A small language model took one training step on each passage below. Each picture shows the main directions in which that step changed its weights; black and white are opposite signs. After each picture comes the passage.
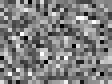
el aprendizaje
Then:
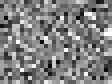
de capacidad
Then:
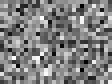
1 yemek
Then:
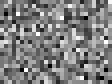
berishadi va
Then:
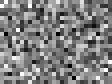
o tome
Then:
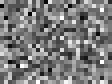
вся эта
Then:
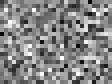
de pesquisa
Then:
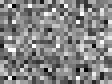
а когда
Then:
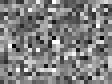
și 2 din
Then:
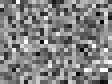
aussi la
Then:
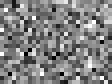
по мере
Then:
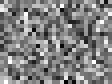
del día,
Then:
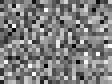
uchun test
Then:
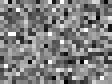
foram consideradas
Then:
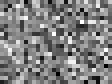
mulher por,
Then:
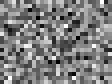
à celui
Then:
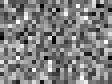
menoj in
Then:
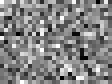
va boshq.
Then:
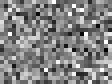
a través
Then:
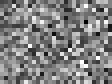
The study
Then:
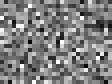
asoslari va
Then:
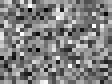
o Brasil se
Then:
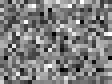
e expandido
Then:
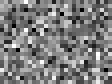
Unda u
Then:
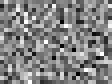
de décision
